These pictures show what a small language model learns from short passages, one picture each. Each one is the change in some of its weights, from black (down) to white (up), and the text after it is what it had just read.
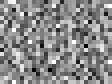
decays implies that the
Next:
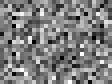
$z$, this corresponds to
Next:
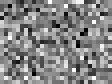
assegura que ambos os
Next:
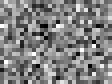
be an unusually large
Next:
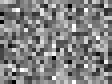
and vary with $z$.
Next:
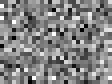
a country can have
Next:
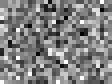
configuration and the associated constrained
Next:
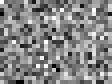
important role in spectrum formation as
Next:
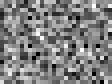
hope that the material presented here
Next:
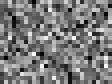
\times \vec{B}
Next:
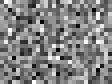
we called $X$
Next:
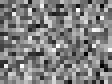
the sphere, thus,
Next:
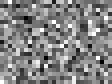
fundamental human rights in
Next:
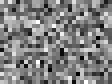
We propose in the paper an
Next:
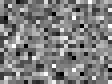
the ethanolic
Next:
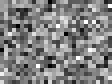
a comparison with a model
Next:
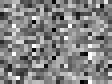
Universidad Nacional de La
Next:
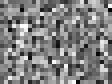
at a dose of 10
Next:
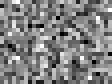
1. Introdução:
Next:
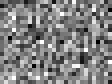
large-scale motion is in
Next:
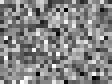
in the former but not in
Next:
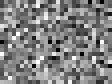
results in parameter biases that are
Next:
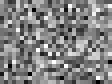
solve for the Fourier
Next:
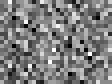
= \alpha \sca
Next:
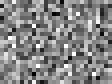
local magnetic free-energy
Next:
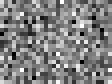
mass insertion approximation
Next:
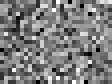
the near-nucleus
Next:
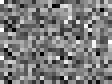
группа p
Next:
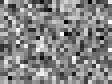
Page, M. J.,
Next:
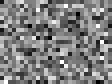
described by the Lagrangian
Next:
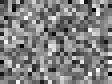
$\bar T$, may be
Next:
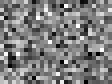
Fabio Maltoni
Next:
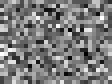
predictions about the gap have
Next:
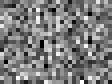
calculated with \( m \)
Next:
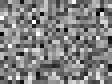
when two edges that do not
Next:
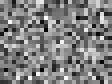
how the results depend on the gas
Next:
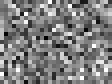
barcha oliy
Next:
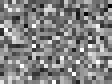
deficiência sempre
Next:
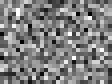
necesariamente para todas
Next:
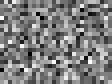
infidelity is defined as
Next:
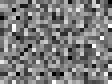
Moyanov I.
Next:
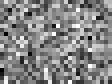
of traffic incident
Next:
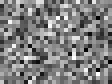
share the same temperature and
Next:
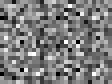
bangunan yang berada
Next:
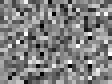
untuk urutan
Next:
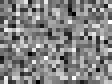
as atoms, clusters
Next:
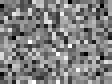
these integration constants are fixed
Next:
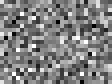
the shell is related to the
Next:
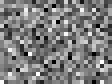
imkoniyatlari har
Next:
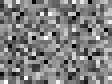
\end{align} and
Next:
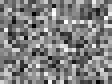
is well understood with
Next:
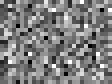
chiqishi muhim
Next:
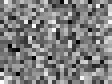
| \end{eqnarray} with
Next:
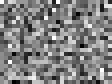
inclusive software designed
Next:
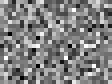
where the standard deviation
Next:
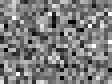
ресурси без
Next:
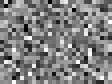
Distance} It has been
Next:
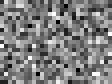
enabling clutching
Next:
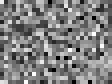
particular in the future. However
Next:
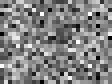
Hamza Al Fadel
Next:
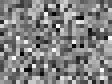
without considering physical properties of
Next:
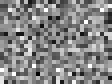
rota do desenvolvimento,
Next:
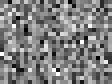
methods have been proposed to extend
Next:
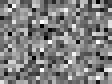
Ganesan S., et
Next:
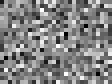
The crucial point is that
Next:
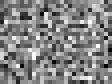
both training algorithm and hardware design
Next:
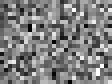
si concentra sulla
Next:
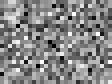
cutánea, se
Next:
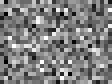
AS, yang masih
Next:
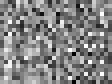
of the noise in the data in
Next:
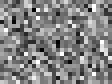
of about -20\% can be
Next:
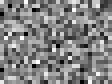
role in their formation, including
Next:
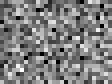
In this problem, there is a
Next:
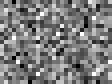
Stephen M.
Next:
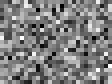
coherent program. One
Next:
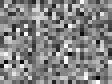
methods of simple series,
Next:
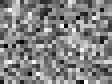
niveles de estrés
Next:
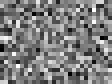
is determined by the first-order
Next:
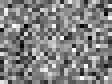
is mathematically hard or
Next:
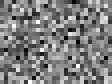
demonstrate that the FCN
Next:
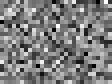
equipe médica,
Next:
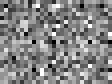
dos orçamentos, o
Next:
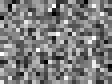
motivations for turning to
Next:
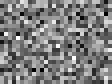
is a constant determined by the
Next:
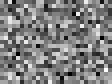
but it will also play an
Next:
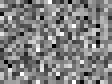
Sharof Rashidov
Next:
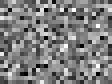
цінностей і
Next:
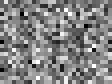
2-3\% theoretical
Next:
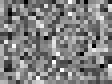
el comportamiento
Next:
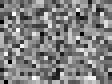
the study period from 2009 to
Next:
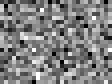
adjustable look back
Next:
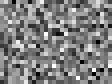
where the collective observables including
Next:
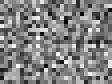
only affected by the actions
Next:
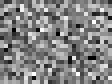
um diagnóstico de
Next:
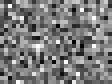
noopt. Aan de
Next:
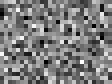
should scale following the expansion of the
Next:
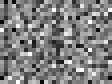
karena maknanya
